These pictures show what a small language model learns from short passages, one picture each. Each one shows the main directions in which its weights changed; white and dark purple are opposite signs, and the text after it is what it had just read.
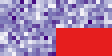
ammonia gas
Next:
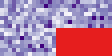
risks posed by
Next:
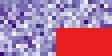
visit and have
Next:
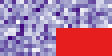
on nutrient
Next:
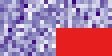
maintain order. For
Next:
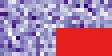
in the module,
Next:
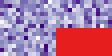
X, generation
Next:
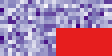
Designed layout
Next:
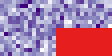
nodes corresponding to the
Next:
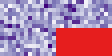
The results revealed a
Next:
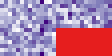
made by using various
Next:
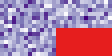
The research model is
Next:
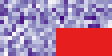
the model was appropriate
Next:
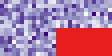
the rise of
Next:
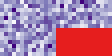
substantial infrastructure
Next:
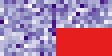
without medical
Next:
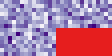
Lack of
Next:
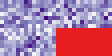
complexes do not
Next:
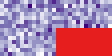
the government to which
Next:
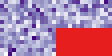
the tensile
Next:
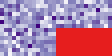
help to improve identification
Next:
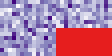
of the participants reported
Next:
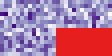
data, and the
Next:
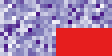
The preceding
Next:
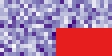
has several defining
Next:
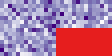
structure presents significant
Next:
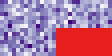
laboratory resource
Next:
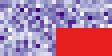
in Figs 1
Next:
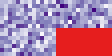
by compiling
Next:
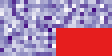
of the present generation
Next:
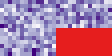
the quantification
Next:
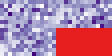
has moaned
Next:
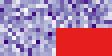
considerable alternative to
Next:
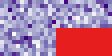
engagement and situational
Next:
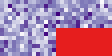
significant increases in all
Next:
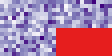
weak band with
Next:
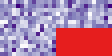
of O₃
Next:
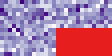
information on the characteristics
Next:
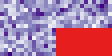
technology did not scale
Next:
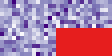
of confidence in their
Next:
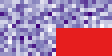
on both faces
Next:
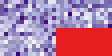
the comparative
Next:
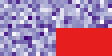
they consider important and
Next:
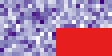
this hydrogel
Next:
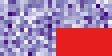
is designed to
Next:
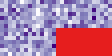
transportation systems
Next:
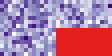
parents and
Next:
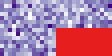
and experimental data from
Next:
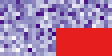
identify barriers to
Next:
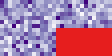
wounds and
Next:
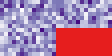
delta function.
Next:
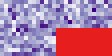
while AH size
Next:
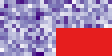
developments, using
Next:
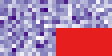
mixing the
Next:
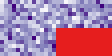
remains reliant
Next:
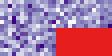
look at the
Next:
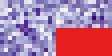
named after
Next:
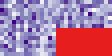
group. For
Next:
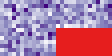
relation given
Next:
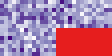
the frequency count and
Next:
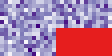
project is to build
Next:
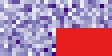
by some of the
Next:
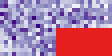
in list, not
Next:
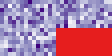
difference checking
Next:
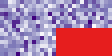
in response to
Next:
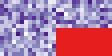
the forms of
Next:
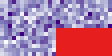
is shown in
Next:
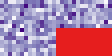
10 Instituto
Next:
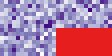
are largely
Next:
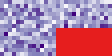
with paired
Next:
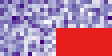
applied. If the
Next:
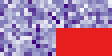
only provides energy and
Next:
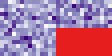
in education and
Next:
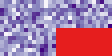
results show the
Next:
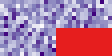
third most widely
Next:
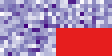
for use in clinical
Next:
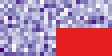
The Slop
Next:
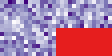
of opportunities" in
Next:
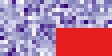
as the ground
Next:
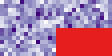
algorithms have also been
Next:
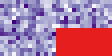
composition we have,
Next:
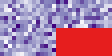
dried samples were
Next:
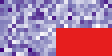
reform should
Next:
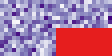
to show that
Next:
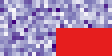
original authors found that
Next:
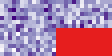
Tumor characteristics
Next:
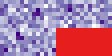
generation until it
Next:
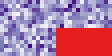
damage was recorded at
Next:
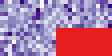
system lies an
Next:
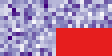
environmental samples collected between
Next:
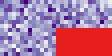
then a significant
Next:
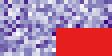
liquid [5].
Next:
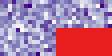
Soft cultural policy
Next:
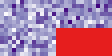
coping ability
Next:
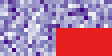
cost and broad
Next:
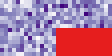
\cdot m$
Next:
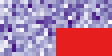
playing a major
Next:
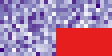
retaining some
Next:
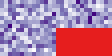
ability to align
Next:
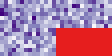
objectives of the
